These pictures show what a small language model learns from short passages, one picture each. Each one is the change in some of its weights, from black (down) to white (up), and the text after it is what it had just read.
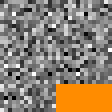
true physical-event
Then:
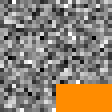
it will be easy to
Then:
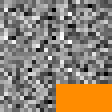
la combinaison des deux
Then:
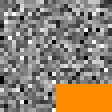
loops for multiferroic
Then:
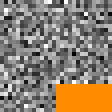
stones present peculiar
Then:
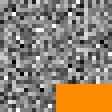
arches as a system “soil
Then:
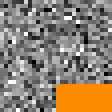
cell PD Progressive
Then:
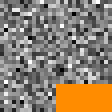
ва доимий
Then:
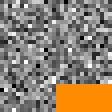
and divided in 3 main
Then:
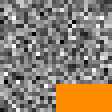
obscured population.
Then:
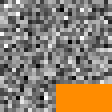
inside the hadrons
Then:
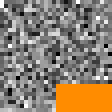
suggests that people have
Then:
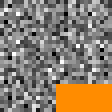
of the standard multipole
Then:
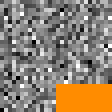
typical of massive AGBs
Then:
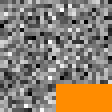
has a specificity value of
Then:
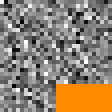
the \erass catalog is
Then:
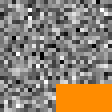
94, representing six
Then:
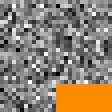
all individual participants included in the
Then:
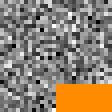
overlaps. Thus,
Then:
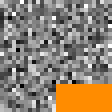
patches. A lower value
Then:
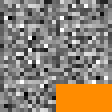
terbagi menjadi
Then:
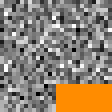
non-linear relationships and
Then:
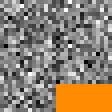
sensory and motor deficits
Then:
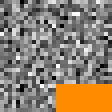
of no track in $C$
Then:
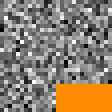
carbon emissions are the same
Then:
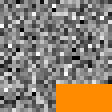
among the several framework
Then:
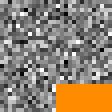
the resulting data [21–28].
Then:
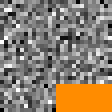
vakolat muddatlari
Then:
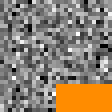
фоизни ташкил
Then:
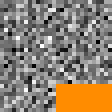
dan kelistrikan. 1.
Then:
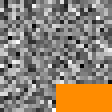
order and territory as
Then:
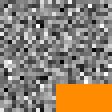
the Scenario Model
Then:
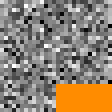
low- and high-dimensional
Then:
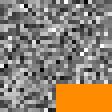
did use Zotero to
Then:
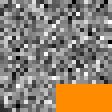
Structurally, it presents
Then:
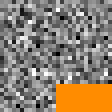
contains \emph{all}
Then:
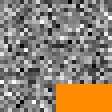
unpolarized hadron
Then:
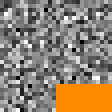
a computational pipeline
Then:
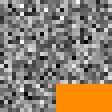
kimni ham sevib
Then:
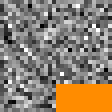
como método de
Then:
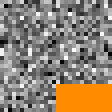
As antigen presenting cells
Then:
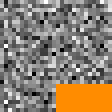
diferentes exposiciones
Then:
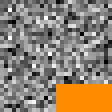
cellular lipids, which
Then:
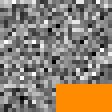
tarifas de 25%
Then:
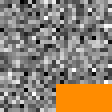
For a distribution $\mu$ over
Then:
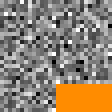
catches and controls.
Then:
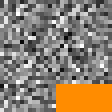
some form of supraeruption
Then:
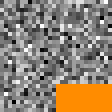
13 personas. Para
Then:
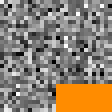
\mathbf{v} \cdot
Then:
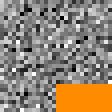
(Tongren) County,
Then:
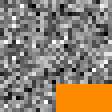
avoid excessive information being
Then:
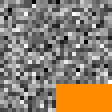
river before and after
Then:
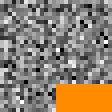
stain and an airjet were
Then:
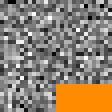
a+b\right) & a &
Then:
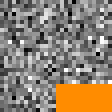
і здатність до
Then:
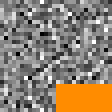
faoliyatini doimiy
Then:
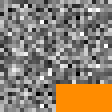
29 and 32 do not correspond to
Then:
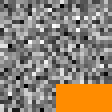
qui proviennent de la
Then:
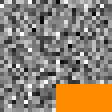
Sobrinho Professor
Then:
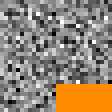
pela criação de um
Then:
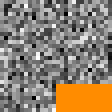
of the operation, silicone
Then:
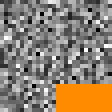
where circles overlap.
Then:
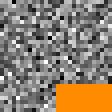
with which an audit is performed
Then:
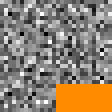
we split both datasets into
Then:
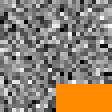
The past decade has seen
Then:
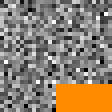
density and the column number
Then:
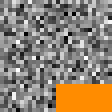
G. & Horner,
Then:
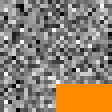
its energy density, energy flux
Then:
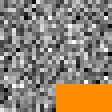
that they incorporate all
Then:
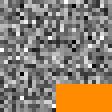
ular amalda ishlab
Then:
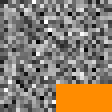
was randomly selected.
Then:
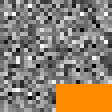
effects, and using even
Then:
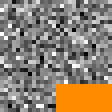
for a given dataset, there is
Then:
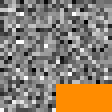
development of rainbow
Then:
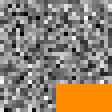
sala en el patio
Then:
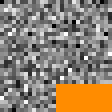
stochastic Monte
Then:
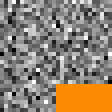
ishora qiladi.
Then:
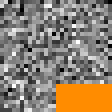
me to grasp the international
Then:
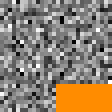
by fossil fuels,
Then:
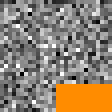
Differences between Forecast
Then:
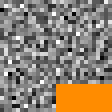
jarayoni sodir
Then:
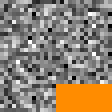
strong gravitational pull of
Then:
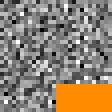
Atenção Primária
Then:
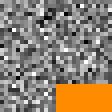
dans la région, en
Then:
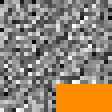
leer y escribir que poseen
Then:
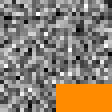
as a function of $z$ is
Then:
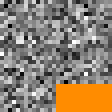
el papel directivo, el
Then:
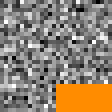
eingesetzt. Das
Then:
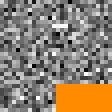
in conventional programs as
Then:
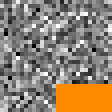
and their functions and the Internet
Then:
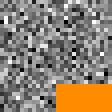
reporting all problems and
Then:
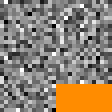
long short-term memory
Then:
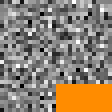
ahamiyatga ega.
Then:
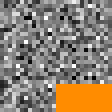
moderating discussions in a
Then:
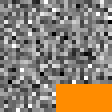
\item The main difference between
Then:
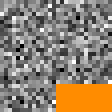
allocation, in the context of
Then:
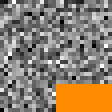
send data serially to the
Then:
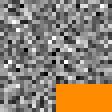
to the flow velocity
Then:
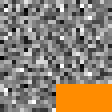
– Statistical analysis; - D
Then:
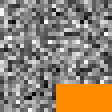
autismo; b)
